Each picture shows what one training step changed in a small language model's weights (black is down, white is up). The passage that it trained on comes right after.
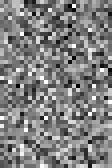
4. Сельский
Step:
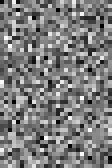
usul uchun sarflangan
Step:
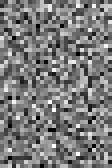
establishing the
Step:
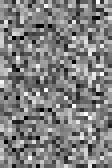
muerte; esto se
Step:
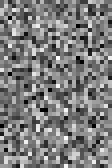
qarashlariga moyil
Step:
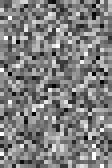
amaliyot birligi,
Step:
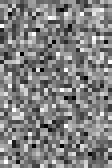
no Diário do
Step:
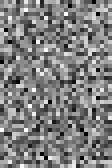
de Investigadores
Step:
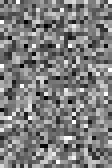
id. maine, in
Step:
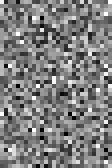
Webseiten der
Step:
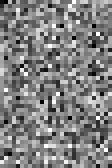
Estadíos de las
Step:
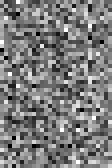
realizado al PEA en
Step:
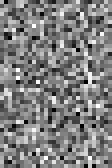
emas. Fonetik
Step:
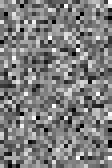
кунда музейлар
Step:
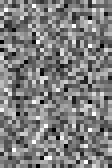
foizga oshib
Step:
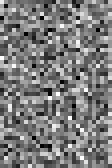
masalalari yuzasidan
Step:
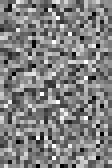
insanlar bazı
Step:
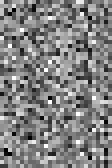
uma caixa de
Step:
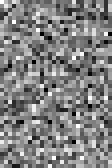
uchta metafora:
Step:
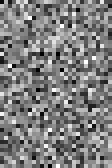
onnan soń bolsa
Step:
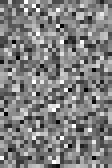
dapat timbul
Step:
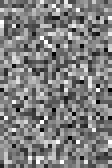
консенсуса по
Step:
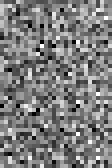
se sintió antes,
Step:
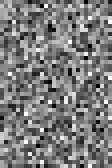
zarur. Agar
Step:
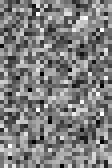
hisobga olishdir.
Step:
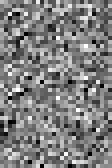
hech qanday
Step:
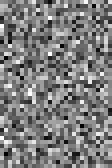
ekonomi, dan
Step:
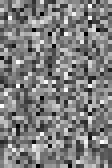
ishlab chiqarish,
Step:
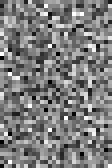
trabalho em sua
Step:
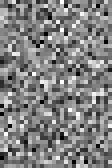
цих вправ в
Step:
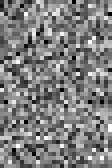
no conflict of
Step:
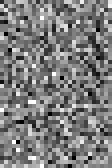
sportni yanada rivojlantirish
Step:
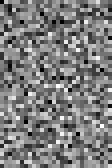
não podem ser direcionadas
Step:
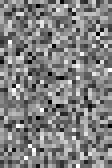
of Uzbekistan. -
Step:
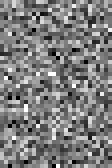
Мы не должны
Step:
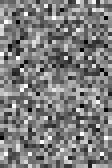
Per la verifica
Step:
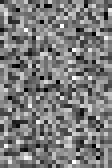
se cercetau cu
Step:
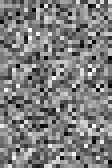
Untersuchung ein
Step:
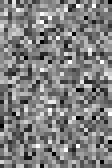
L., Allayarov,
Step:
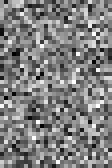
Investigación en
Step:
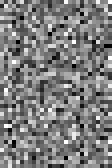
Ziel dieser
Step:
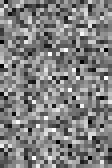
construcción de la
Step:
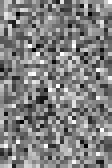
staat welke
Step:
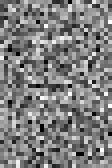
der Bedarfe und
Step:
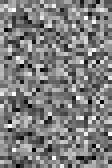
más allá del
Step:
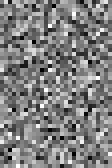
tajribasidan kelib
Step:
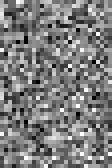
a Italia, el
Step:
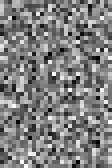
ele e que faz parte
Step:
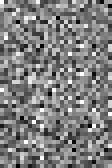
интилган ва бу
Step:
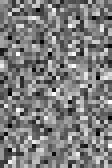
butir pertanyaan
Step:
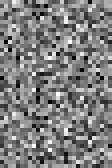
ЦНИИ МО
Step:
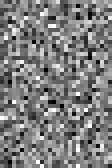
и судебном
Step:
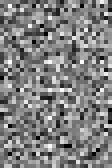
cas requête de
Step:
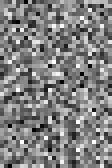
improved seed
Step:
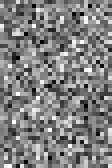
matolaridan foydalanib
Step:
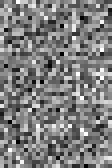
para reforzar el
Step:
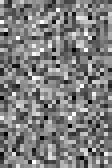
yana boshqa tillarda bu
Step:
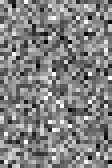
прошли цикл
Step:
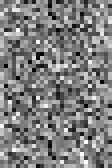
de hogares, en
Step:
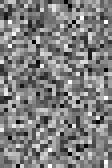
– у процесі
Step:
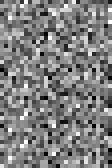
\\ X \cap Y
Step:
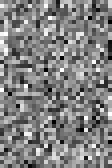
abita la Turchia
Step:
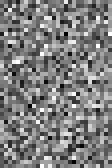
ixcham boshqaruv
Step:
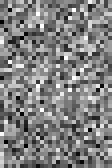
população, que tem
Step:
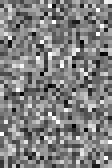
dich wichtig,
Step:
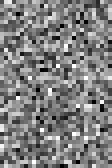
Study on C2B
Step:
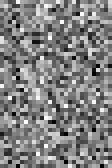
área de estudo
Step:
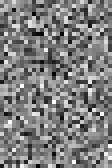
этом следует
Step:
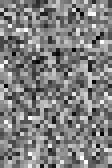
detect a bone
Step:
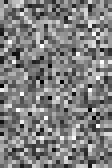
Investigaciones en
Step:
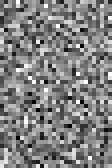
de transmissão.
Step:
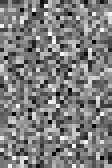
pays san ont
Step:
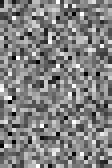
und zu bewerten um
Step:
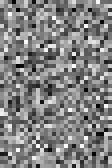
gorsi „nie
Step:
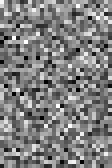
acelerômetro e
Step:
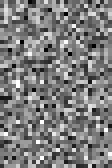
то, что всё
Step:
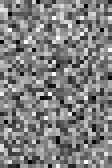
Studii de caz și
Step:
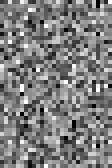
e vascular,
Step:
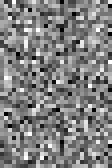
seule apporter
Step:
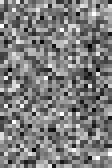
науч. Ст.
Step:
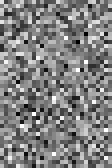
entre el gobierno y
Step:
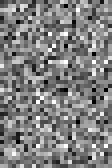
ravishda soliqlar
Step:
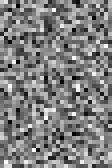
confidencialidad y
